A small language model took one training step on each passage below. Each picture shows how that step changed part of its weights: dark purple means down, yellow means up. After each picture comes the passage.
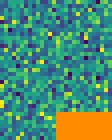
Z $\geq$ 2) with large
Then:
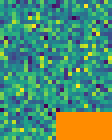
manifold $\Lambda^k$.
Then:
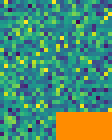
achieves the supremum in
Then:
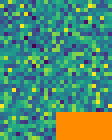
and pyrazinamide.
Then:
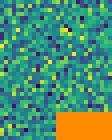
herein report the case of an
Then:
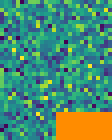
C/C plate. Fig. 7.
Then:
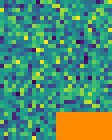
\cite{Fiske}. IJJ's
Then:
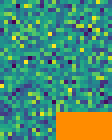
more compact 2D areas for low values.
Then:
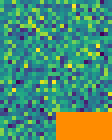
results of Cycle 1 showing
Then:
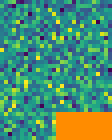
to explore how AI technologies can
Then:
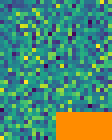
water-bath and left in a
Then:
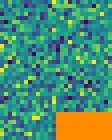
Processes with such properties are known as a
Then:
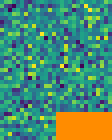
ordered with rotation. That is
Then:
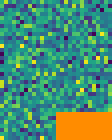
by suboxide molecular-beam
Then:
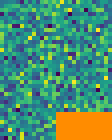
Severity Detection Challenge,
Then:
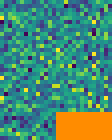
proper toilets etc to uplift their
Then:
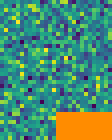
mentioned that they're not
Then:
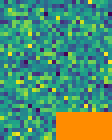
citizens' political trust
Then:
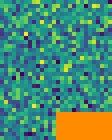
the Grand Inquisitor
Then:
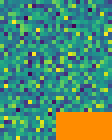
gas phase only the $b_{1g}$
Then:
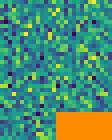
match is allowed in calculating alignment
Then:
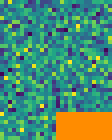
Universit\'e de Rennes
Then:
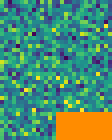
Q3 fails). Conventionally these
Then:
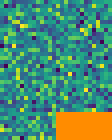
impair cellular function and recovery
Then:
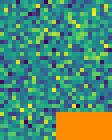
consisted of a Sersic profile for
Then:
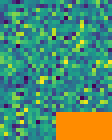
historical evolution of the whole
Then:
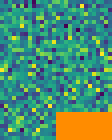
resistance, 10 lines showed
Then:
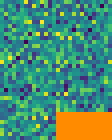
and convolved with impulse
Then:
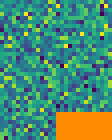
shows the disruption of cathodic
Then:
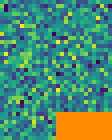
on retained profits, internal and
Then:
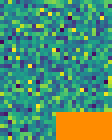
(KHIDI), funded by
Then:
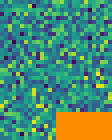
C. Escala, Dr.
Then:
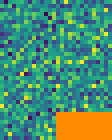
until rupture of FRP.
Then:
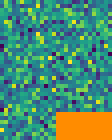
general}, we present the diagrammatic formulation
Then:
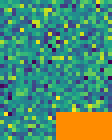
% % The Raman dressing
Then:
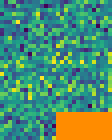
the leading quantum corrections to the classical
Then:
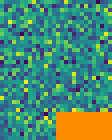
Using hydrodynamics,
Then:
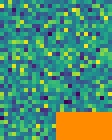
tired and fatigued? -
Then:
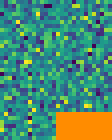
the theme was to show that there are
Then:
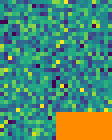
values and can obtain as many realizations as possible
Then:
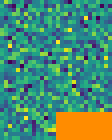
used for online education. These apps are
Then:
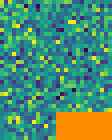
of shocks into the ambient material.
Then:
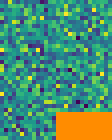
z^{\dagger} | y \ket}
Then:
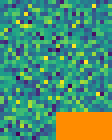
method, by making use of one of the main
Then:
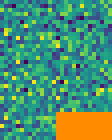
that the system is coupled to goes to
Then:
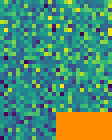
NATURE IN MIND
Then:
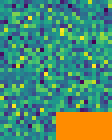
determine the prevalence of anaemia
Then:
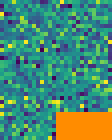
by Friday 14th October
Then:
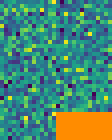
- Helping to address the lack
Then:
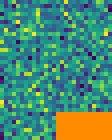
the typology of ecological components is
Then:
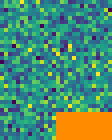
looked at existing ASCL
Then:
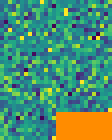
cause on health and the environment.
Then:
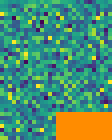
cascaded rounds.
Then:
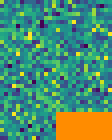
the differences between the two models arise because of
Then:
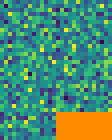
continuously varying distribution of
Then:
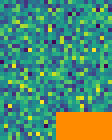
most transactions at unorganized retail
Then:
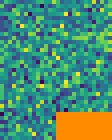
or the sample solution is dilute. To the
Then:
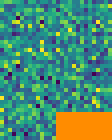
of LVEF was 45%, which
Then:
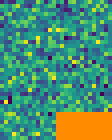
remarks: many octupoles
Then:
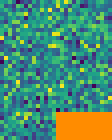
constructed and studied based on our
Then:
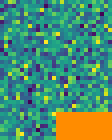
for types $\theta_{2}$ and
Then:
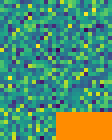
also verifies the findings of the previous
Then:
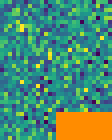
development. Their ideological and moral
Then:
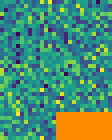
1, I\}$ maps node
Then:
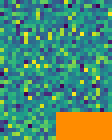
the two-level system to make it more
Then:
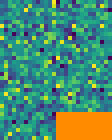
Fixed production overheads are
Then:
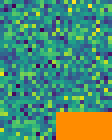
into a measuring cylinder and
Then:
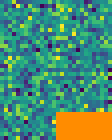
which violations have been established
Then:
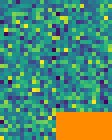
sensation of thirst, which is
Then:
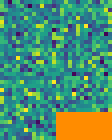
Abstract: Over the past
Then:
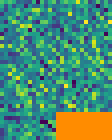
hydrogen envelope (see
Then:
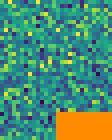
obtained transforms are then embedded
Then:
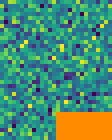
$\overline{m}_q(s)$ is
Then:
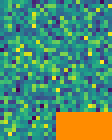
freedom. Semantics of the
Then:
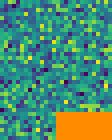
at these processes, such changes, which are
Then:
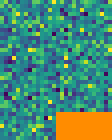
emphasises the consumption of
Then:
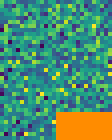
results critically in different sub-section one by
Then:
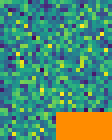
rights. Peace agreements
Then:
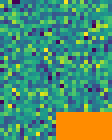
identity matrix, the new transformation
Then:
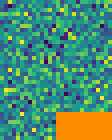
as a consequence of their large spectral
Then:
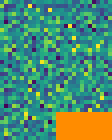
constant. The three main dimensions of crime
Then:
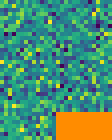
when one component is reparametrized
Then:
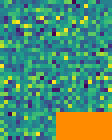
narrator of “The Hour of the
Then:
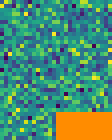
generally limited to NASA centers with
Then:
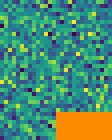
the new thing. (Federman
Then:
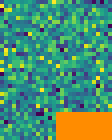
\bibitem[Arkharov et
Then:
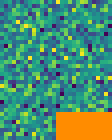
technical narratives particularly those
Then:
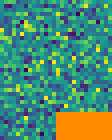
in the fact that it is not possible to
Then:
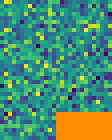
though the density-angle variables as in
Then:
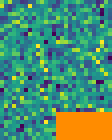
action. Plain language
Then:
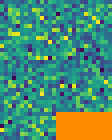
bending (MMB) test is
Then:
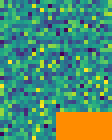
Augmentation:** This technique
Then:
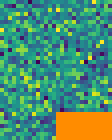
work of speculative fiction) that the
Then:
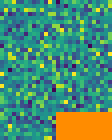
- For transient behaviour: Multi-
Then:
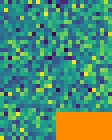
self-adaptation, we need
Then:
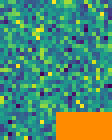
infall region requires an assignment of
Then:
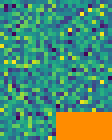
using a 0.01% aqueous solution of
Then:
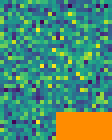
ordering from anarchy is only at the
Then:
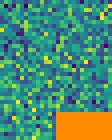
members in a group. As a result,
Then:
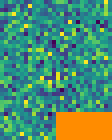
state. The effective mass can be very different between up
